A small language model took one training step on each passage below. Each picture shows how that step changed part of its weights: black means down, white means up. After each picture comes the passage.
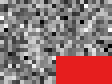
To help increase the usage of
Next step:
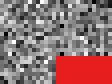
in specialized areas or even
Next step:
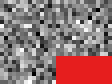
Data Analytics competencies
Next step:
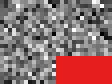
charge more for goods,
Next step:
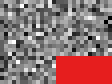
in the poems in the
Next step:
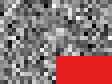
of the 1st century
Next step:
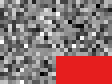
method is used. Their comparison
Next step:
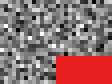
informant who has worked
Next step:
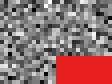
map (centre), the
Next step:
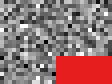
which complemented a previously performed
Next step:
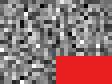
their children with the intent
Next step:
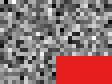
through the personal information form and
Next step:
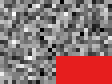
cure development and the
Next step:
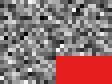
district. This project was thus
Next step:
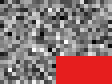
In a different case, the
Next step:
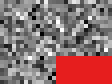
filter media 20 cm of the
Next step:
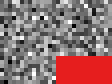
works on blocks no less than
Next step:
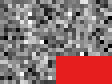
the importance of considering the
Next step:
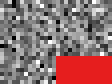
scientifically tested procedures should
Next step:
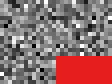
of DNA. Strains
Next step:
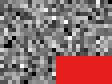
4. Findings Measurement
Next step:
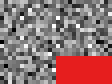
are testing the relationship between
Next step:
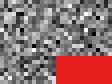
and authenticity. This study
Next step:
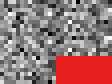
and what to create a
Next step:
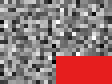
city, solid waste remains a
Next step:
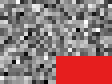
shape biological responses to chemical
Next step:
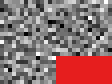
Shiner's expression
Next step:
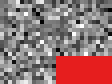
found to be reliable for
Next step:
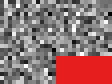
digestive faculties,
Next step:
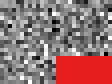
included 35 items assessing risk factors
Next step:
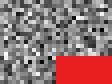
development turned away their loyalty
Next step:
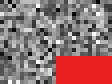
while writing by hand increases the
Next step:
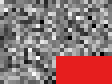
of delivering in the hospital
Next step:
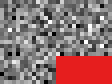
purposively sampled
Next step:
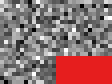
fetal hypoxemia
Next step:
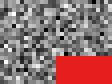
to healthcare. The notion of
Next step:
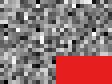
exoccipital, p
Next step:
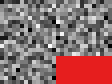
Wind Turbines
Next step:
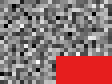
al. 2023); and migration
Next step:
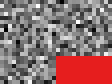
algebraic fields and
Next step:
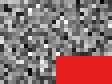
management. Entrepreneurs are
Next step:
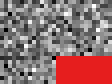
widely used techniques in descriptive and
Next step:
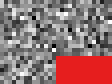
of the need to investigate
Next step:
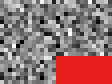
an individual, but also impacts
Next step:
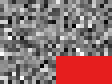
Théâtre la
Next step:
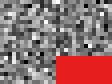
all their campaigns, nor
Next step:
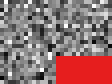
by focusing on a more concrete
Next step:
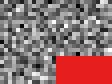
kg/ha P, and
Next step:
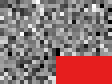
instability. Women confront
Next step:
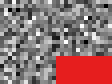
it can be expressed as
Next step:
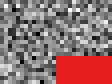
samples with different Pt
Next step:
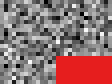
need to harmonize the interventions
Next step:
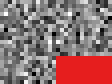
the function of coordination and
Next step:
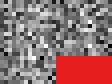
identifies the effect of the
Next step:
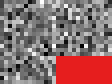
of High Energy Physics
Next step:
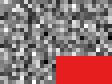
Gujarat State
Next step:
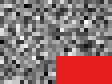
between Japan's S17
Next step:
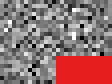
photo of him online.
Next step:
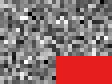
basis of a discourse analysis.
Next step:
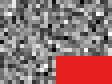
this theory suggests, income growth
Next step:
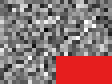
and results were presented.
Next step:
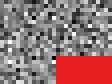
documentary record in all
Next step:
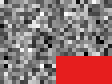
presents information to show the importance
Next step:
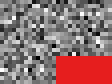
participation in the nominal group
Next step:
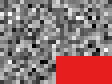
of all respondent Based on
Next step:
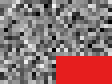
eigenstates problem.
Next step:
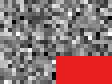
the coracoid process and
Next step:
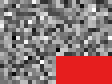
running the ROH pipeline have
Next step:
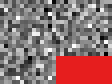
during 20:00 hours,
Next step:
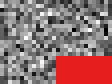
based on a social network making
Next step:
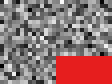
working may be discovered by any
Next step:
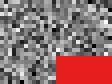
application of K and N.
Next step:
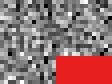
the learning experience by providing a
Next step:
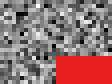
unprecedented environmental
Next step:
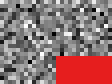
when specific actions have been performed
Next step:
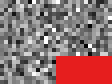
quality, acoustic
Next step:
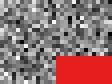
study, J.T.
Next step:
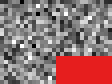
of more complex flow domains.
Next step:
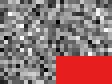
aimed to examine the effects of
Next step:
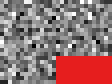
the internet and being a social
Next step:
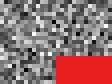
my specialist computing resources?
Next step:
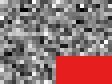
726 baseline types classified into
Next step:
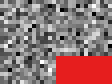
prolific environmental contaminant
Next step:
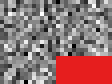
0.05$ was considered
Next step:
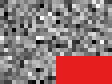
ligands between
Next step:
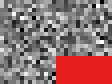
of the learner. These
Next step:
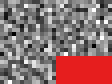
KRI1 ALAS2
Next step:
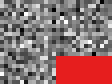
accuracy. Based on testing,
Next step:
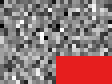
procedures used by Africans that
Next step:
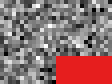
cirrhosis of
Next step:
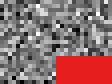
it is considered as settlement
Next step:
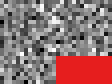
heart is undergoing a strong
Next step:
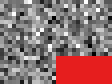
the problems of managing the
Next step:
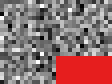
persons are more vulnerable towards
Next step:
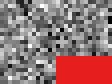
process through which companies create and
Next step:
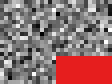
nm) (atomic,
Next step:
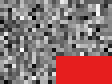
Thus, most of the
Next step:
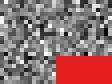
taken from 950 m depth
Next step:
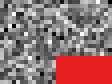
in structured analysis and design.
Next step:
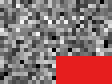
mechanism. In addition, the
